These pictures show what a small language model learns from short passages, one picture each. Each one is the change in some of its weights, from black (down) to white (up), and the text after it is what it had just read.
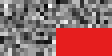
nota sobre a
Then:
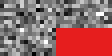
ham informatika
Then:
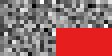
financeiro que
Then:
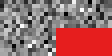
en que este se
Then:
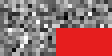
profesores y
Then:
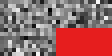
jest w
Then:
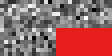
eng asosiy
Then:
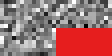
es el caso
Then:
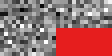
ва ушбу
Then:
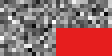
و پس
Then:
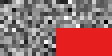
el contexto
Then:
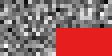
de pensar
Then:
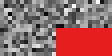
- ставка
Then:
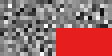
meros va
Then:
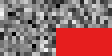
la razón
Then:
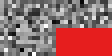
de esa forma
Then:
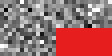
Silva et
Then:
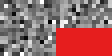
do professor como
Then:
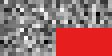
existe una
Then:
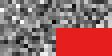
bir necha
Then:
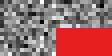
The future
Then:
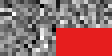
importante parce
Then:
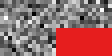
UCIN del
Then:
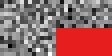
cultura, se
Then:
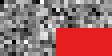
ausência de
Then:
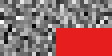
contato com
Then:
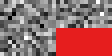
Ш. и
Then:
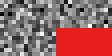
grupos com
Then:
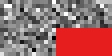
от трети
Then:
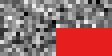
natural and
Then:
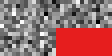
ushbu jarayon
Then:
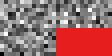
à versão de
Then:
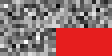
tendo a
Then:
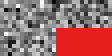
permanente de
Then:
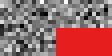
pues trata
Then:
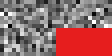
to guide
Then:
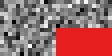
Har bir
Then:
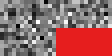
sobre todo en
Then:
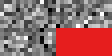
A nivel
